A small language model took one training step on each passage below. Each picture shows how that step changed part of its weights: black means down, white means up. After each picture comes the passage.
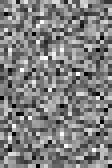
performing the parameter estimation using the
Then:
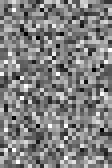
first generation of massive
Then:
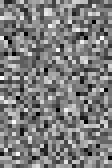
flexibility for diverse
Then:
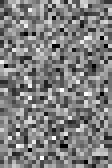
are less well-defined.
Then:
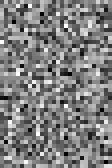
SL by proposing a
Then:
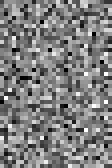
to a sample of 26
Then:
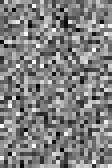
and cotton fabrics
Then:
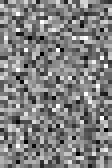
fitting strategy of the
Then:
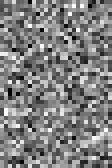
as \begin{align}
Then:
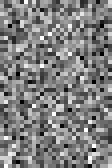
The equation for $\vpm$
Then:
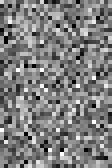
$K$ (full line)
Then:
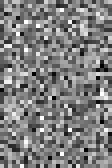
know at least two terms of
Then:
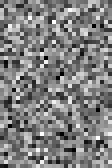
in cubic-time.
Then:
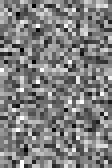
dictated by the
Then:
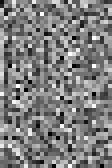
$\Lambda CDM$ phase there
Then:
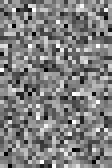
CFT, this equivalence
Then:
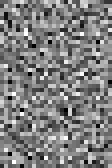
we discuss an example in which the
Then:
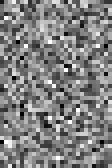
used as the uncertainties
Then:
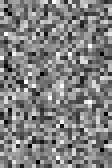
magnitude $\|
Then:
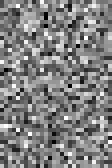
show comparisons of the phase
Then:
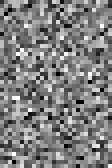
($\delta$ is the relativistic
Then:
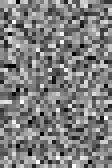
bearing a charge distribution similar
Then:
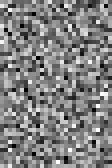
effect upon previous estimates of the
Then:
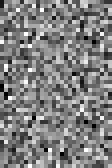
and $t_2$ (where
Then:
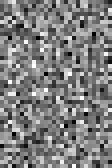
suitable way to scale the
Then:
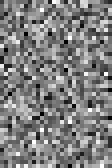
from $\langle g \rangle$
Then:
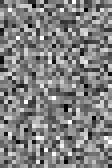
and it suffices to only
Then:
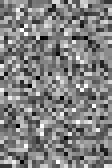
by dual AGN.
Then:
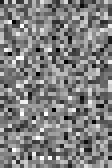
Thus, the attack is
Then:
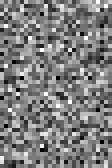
steady incompressible
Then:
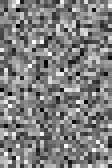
the transfer matrix $\Tr
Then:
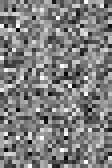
beams (i.e.,
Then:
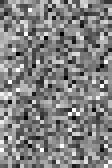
are much more powerful than
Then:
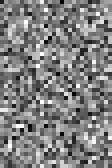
as \autocog.
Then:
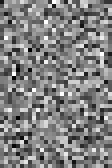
with annually averaged
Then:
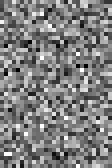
the gravitational wave detection
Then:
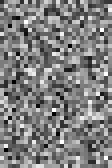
irregular structures or
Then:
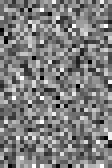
$ and $\lambda $, to
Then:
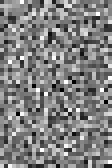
thus be used to mitigate
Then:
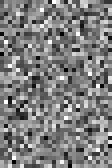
from data making them more effective
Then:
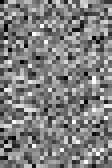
of participants provided
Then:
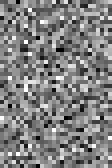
which was the best profile,
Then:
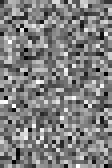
for normal distribution is a function of only
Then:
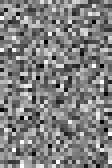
four-probe method using a
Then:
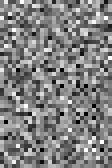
initial 3N interactions. For the
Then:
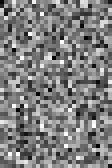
$\theta_i$ the position
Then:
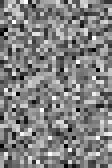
described in the same way as
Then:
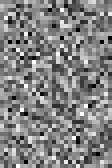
\par The profiles in this
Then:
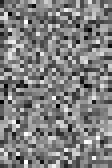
in the scheduling space
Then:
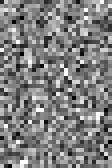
compact radio components are only
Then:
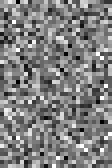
be unstable in three dimensions
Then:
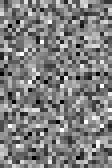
This aggregated energy
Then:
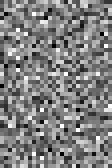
our scenario is of order
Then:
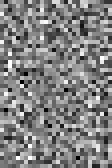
temperature, the opposite
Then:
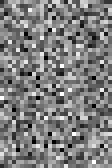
are collected from a
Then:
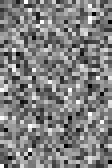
predict the occurrence of
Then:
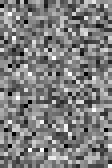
a function of the radial distance
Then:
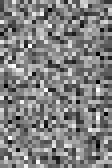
the intermediate frequency
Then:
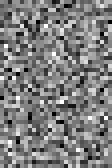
must be controlled directly
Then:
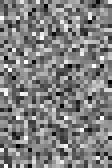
but we use the r-band
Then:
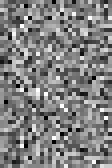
leading to a slightly
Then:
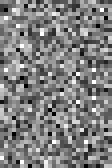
equations with a perfect fluid
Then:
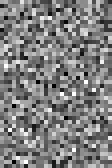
that the protocol is
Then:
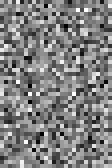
plane. The central H50
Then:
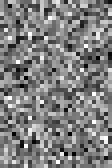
radio emission traces out the
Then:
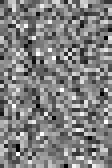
will discuss more quantitatively
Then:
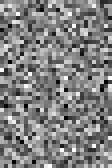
that the outcome of a
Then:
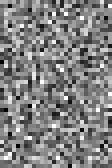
input value 0 is labelled
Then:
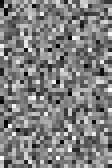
$c$ on $L$ using
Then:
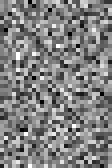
present an analytical expression for the
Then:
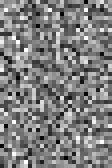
KS black hole is
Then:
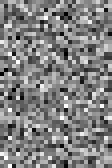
consider only thermally activated
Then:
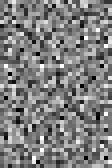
stage of collapsing
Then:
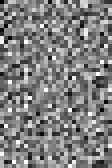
of $\overline{\omega}$. For
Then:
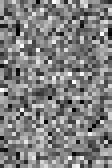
starred and unstarred
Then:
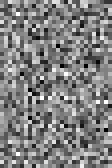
continuum flux densities
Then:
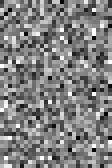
($kT \simeq
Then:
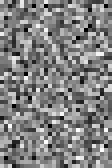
contains air and
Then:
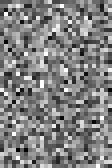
into account in the modelling
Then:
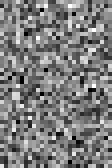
via a sequence of
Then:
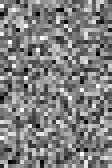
device involves two
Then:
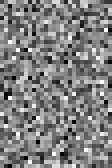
larger than $0.88$ at
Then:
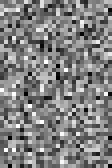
et.al}, month =
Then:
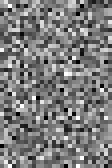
sinks is sufficient to
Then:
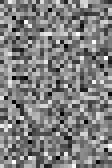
mode ($\tau^-\rightarrow
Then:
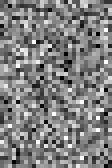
transition is a clear and
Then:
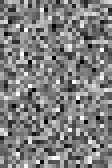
(i) The squared
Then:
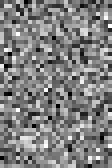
Then, $\delta =
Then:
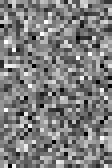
effective models for Lagrangian
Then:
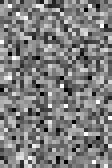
Gaussian noise whose
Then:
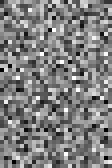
are generated from the central
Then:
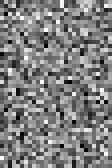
application and enforcement of
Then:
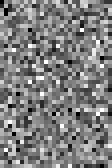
$v^2$, the decay
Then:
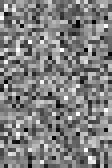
of Fig. 3e underpins
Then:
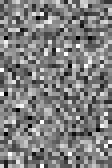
two speakers. A total of
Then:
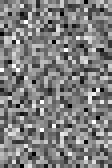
black holes. One is
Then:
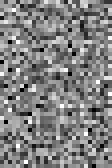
use in quantum physics.
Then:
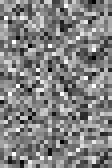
\end{array} \right),
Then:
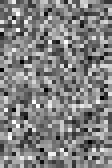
channels with two final
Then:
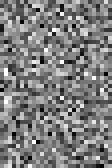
with a measured velocity distribution function
